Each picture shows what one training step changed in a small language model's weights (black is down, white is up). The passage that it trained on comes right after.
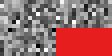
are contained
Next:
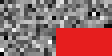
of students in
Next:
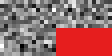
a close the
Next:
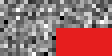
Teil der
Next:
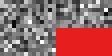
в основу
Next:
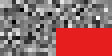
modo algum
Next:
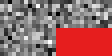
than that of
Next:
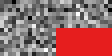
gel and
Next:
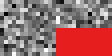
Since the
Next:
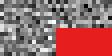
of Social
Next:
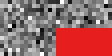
indicator of
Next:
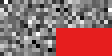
stated that
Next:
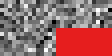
– Area
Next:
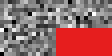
management in the
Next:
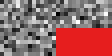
focus of
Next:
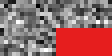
FD and
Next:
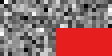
expressed are
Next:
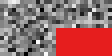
e a participação
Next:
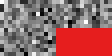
и калия
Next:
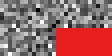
values for a
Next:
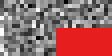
and creative
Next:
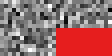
este o
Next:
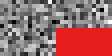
adoção do
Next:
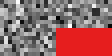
rues qui
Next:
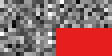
смаку в
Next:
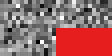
temperature for
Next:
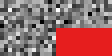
The shorter
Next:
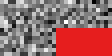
regulations to
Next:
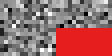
O caso
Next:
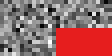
health data is
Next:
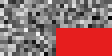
towards the
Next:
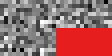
Social Sciences
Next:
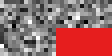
можливості для
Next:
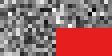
reflect the
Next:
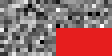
et al.,
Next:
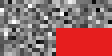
e moderada
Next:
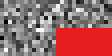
The current
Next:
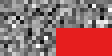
Estimular la
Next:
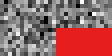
similarly to
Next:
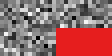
motivated the
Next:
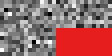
led some
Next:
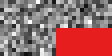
informasi program
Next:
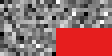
of Economic
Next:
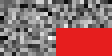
with cases of
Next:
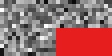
Marco et
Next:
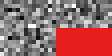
que ces
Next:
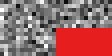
and written
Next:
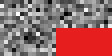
visited, all
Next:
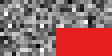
modeling of
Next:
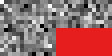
effort during the
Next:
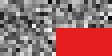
the lowest
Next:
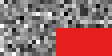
training in the
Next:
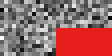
to go on
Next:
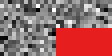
levels of
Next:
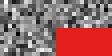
include: -
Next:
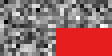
é diverso
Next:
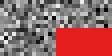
the whole
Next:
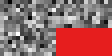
que combina
